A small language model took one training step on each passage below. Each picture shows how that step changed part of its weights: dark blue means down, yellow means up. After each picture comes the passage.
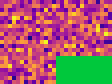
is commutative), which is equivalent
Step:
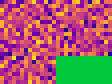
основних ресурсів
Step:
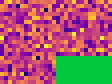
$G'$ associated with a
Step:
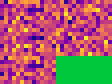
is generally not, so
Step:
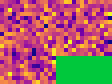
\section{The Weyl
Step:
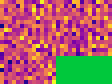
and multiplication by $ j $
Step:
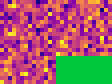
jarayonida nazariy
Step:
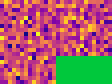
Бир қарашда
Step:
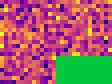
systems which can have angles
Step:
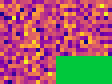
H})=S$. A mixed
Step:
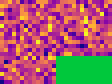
în care adolescentul
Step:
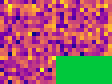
easy computation shows that \[
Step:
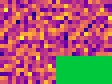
we have a map of left
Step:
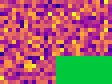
operators defined on a dynamical
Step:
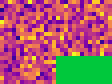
A detailed analysis of
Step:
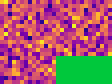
la restauración del
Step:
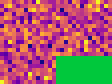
recursively split the polynomial
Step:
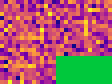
can assume that there exists
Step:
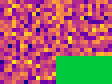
tashkilotlari tomonidan tashkil
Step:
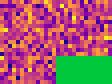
between time-varying
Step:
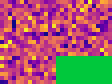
o patrimônio
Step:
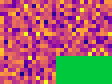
Institute of Plant
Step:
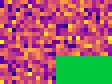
хәм Е.
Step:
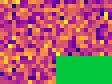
khasnh ddisch
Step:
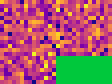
with any point of $\gamma
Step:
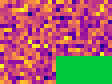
and $\hat{\cal
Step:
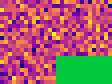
$N$ is called
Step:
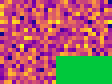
kasb etadi.
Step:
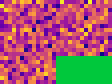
qozoq tilining
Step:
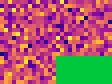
ilmiy tadqiqot instituti.
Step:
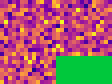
tais projetos podem
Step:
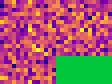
contínuo para
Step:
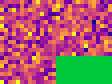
harakat qilishgan.
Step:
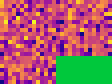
het oude saldo,
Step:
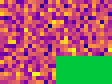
stationary and square integrable
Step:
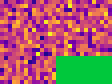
Halu Oleo
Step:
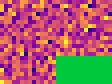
the weak* topology on
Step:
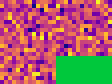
greater than 1 and the
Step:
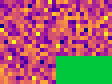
en el medio ambiente
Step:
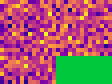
стратегічного підходу.
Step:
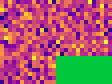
method that solves all
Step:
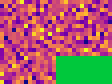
be viewed as the projective
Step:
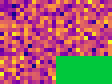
с граждански
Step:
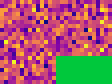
adverse clinical
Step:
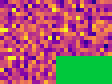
correspondingly. Since $F
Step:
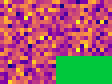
multiplier) $$
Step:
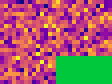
Derecho Universidad de
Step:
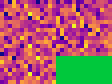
nom) / Uzun
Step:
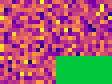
which the parameter $\ie$
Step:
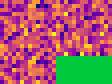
Ni Mo O Al S
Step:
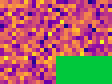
$\phi\colon G
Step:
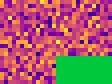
se adequar a
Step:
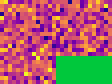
to the genus of a
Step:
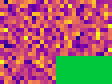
proposed algorithms for the estimating
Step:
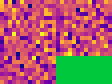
vânzare sau
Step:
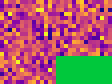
ce cas de figure, les
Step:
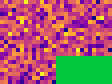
and $1\leqslant
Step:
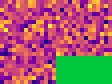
introduce the following definition:
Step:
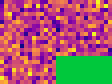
the infinite sum in the constant
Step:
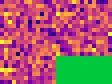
lower-triangular matrices
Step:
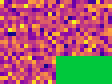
Let us index those cycles of
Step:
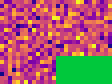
de Oliveira
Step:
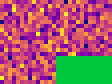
constant reference tracking.
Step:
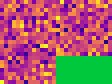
all $i \leq
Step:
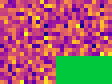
(i) The partition
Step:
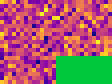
every $\psi_n$
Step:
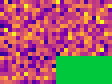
rivojlantirish asosiy vositalari
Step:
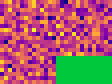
unmittelbar als auch
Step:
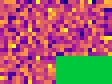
q/b, a
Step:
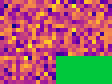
En Propiedad
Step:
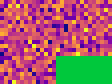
exists $a,b
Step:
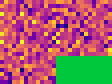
а й у сфері
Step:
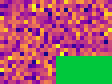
not hard to show that
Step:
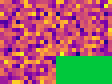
that \begin{equation}
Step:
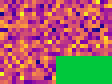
The results also indicate that
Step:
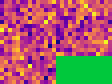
Развитие технологий
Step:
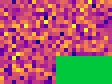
o home office,
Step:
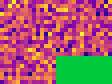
be $S_\infty$
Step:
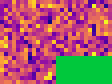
a contraposição entre o
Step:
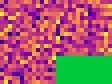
$A$. Recall that
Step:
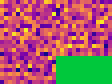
matnlarda o'quvchilar
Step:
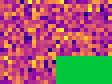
to describe our exact category
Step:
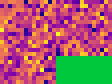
\text{if }
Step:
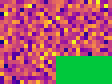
the goals in the
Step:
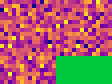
di sector perikanan
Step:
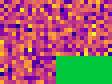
keeps the TVG
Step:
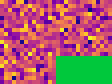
data were analyzed by
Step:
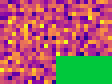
cele pasive
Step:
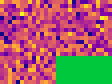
y rebajan los
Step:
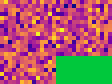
only on $n$,
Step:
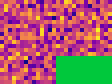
far, we get the
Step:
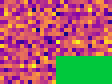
a key role in our
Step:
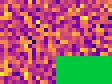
is van *) Dit
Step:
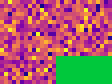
linguagem receptiva
